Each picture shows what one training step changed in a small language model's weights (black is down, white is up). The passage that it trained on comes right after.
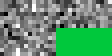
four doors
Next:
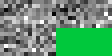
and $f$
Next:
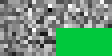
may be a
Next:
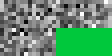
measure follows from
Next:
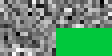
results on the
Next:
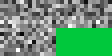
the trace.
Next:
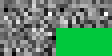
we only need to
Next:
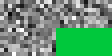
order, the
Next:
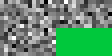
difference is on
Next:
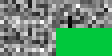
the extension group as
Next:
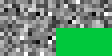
not improve
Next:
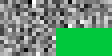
to zero is the
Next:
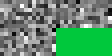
study of various
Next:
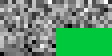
than the singularities
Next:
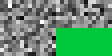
choices for
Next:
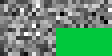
\in A}
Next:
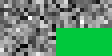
3$ and small
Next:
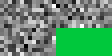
tensor product
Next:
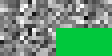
describe the
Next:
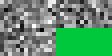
I$ has a
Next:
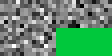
in turn
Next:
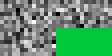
in either of
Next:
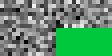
we omit
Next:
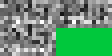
the above theorem is
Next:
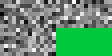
and 9 obtained by
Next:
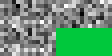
the potential
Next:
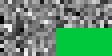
M]$, then
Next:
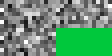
grant number
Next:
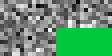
papers of
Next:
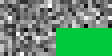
for function fields
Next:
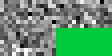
considering the
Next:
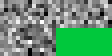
it into a
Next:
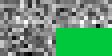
this point we have
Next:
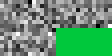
to get a graph
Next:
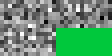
which antedates
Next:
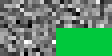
an NSF
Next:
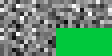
\] In particular,
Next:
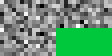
closed subspace
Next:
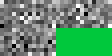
By assumption
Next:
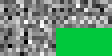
each for each
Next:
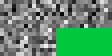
power law
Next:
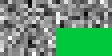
questions in
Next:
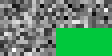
of areas 1
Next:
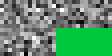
parameterized curve
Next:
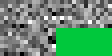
and cannot
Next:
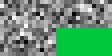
that every open
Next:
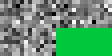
of the structure is
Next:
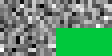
representation in a
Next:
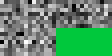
also computable.
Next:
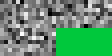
set of all
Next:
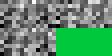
The paper is
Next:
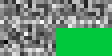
the closure
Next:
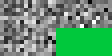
is an isomorphism
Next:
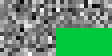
uniformly equivalent to
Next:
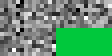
factor of two.
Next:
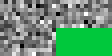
problems: the limit
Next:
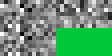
\ \gamma
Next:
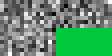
of an inequality of
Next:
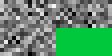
computation approach,
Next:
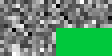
However, the
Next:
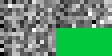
The associated process is
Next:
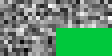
group of order
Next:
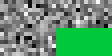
linear forms in
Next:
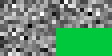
| (The
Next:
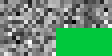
be computed by
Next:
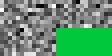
generalization of
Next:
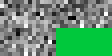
that $p$
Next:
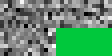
one can extract
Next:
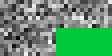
group $G$
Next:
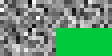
exactly the same
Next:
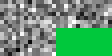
which means the
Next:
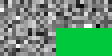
extracted from
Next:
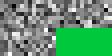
space is a factor
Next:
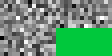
unit disk
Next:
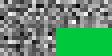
ideas. The
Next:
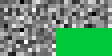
{\em proper}
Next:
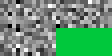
This renders
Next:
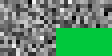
to obtain inner
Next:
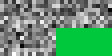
for the pair
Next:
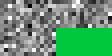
and solve their
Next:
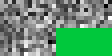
root of the
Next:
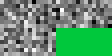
an abundant
